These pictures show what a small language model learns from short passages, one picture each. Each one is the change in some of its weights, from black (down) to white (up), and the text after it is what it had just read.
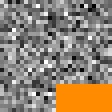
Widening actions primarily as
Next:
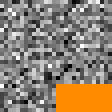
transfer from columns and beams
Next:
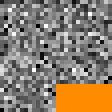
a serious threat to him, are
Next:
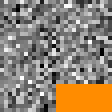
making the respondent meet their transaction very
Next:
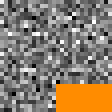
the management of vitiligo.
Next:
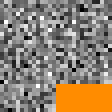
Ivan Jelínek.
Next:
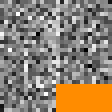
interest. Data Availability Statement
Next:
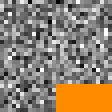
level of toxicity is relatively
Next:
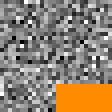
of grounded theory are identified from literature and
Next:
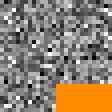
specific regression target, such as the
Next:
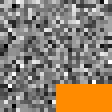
of previous orthodontic treatment.
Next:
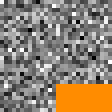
through a back-to-back
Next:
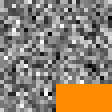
other Wardens and their staff.
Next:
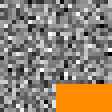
(TF) algorithm in [19],
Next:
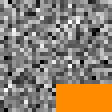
loss of food self sufficiency
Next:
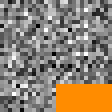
10 c.c.) and the whole extract
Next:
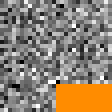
Data referred to in this Policy
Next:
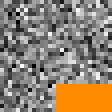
laser is pulsating,
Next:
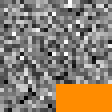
Nigeria there could be cultural competitions,
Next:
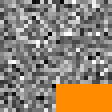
political dynasties, the
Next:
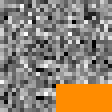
into coating solutions, forming a
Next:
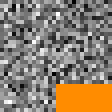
and Schanzenbach
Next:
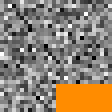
findings). Students were required to perform a
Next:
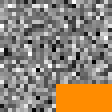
the ability to encourage hard tissue
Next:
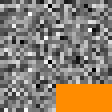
countries. In this education system, there are
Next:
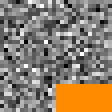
that the monolayer is still functional
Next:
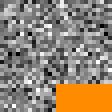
food product development Please expand the
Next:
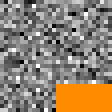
between redox protein and the electrode
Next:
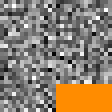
environment for integrating machine learning frameworks such
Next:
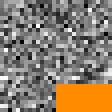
ALLOWED: 1½
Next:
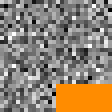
effective due to the low occurrence rate of
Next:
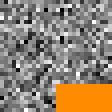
significant evolution, reflecting both the changes
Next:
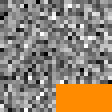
defined in local terms; it must be defined
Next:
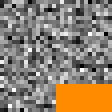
individual simulation (hereafter Climate
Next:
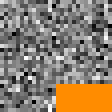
M1 \rightarrow Y2$ yielded
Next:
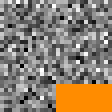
and the future of computing will be
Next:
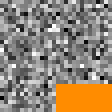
encouraging support for the theoretical predictions of
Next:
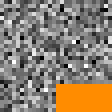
develop self-evaluation skills.
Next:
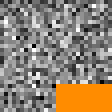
In this approach, each word in the
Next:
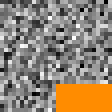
class. Edge Density
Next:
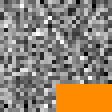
an important ground based hardware in the
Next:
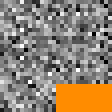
automotive industry during the last years to
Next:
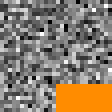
melody. The outlier detection
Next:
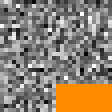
were performed in accordance with the relevant
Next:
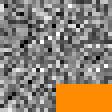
used and proved to be sensitive to
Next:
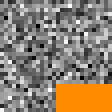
energy and land, all these against the background
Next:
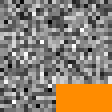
to achieve audit quality that is free of
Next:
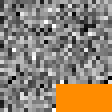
of origin proving that she has
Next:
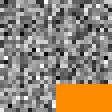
sound localization is improved compared to
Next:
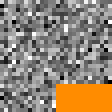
as well as analysis of secondary data made available
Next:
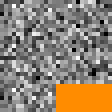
of the Civil Code.
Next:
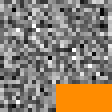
array is arranged in
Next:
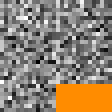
extrudes the melted
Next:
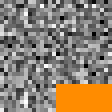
label readability, customer satisfaction,
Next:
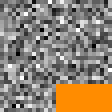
face during the COVID-19
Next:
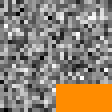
commercial products.* 4. Exercise
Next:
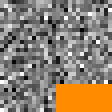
to clearly show and prove the basic
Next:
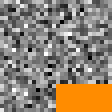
any incidental non-target
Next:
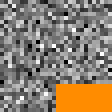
Technical Roadmap for
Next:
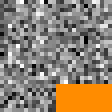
pleasant masticatory function and
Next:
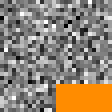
of this paper shows that there has been an
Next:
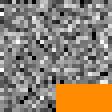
may be susceptible to
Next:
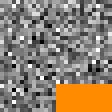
installation effect of the piles
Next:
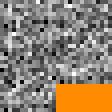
cellulose gets reduced which causes lower
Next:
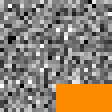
Students are divided into pairs and
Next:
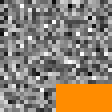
gonorrhea, and other
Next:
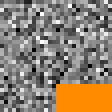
to the pressure by the stakeholders, or due
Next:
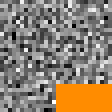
and has since its inauguration
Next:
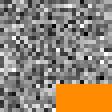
that the HC theory has been the subject
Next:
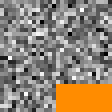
anthropogenic: lack of
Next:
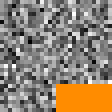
of “eXplainable
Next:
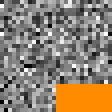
scientific areas existing at the University. The
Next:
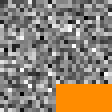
counters will that are currently
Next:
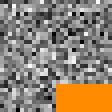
Kingdom Obstetric
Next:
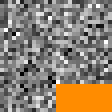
it can be concluded that the
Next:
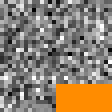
state shares international borders with
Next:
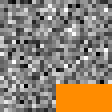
A. Nursing Implications –
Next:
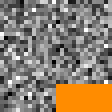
and systems. The smart meter is
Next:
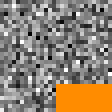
Therefore, there is a possibility for the
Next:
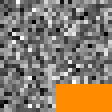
M., & Mohammad,
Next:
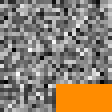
model demonstrated strong performance, with precision,
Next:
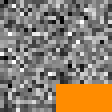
the low temperature fuel cell types that can
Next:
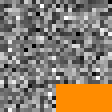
peak where the youth prefer to use
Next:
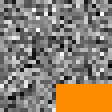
University, 2018, July*).
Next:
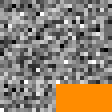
the worldview and intellectual potential
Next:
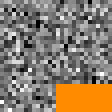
products. Introducing flexible labels
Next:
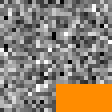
shut down of an engine, the
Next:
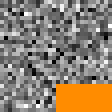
statistics released by the Ministry
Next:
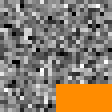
a specific group. To fully respect user
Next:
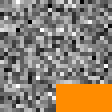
NSG 1/3SG
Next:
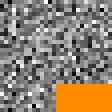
of cumulative rainfall resulting
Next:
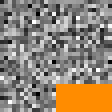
financial support to assist with the journal's
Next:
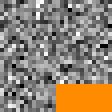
qualitative data and analyse similarities and
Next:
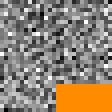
the issues, one cannot see the mentioned issues
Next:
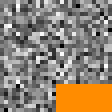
cyanide (2 ×
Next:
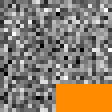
ability to maintain, or improve on, current
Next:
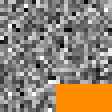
possible, the author suggests a simple
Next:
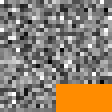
likelihood of receivers being
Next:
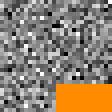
journals, magazine and
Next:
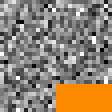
M *et al.* study had numerous
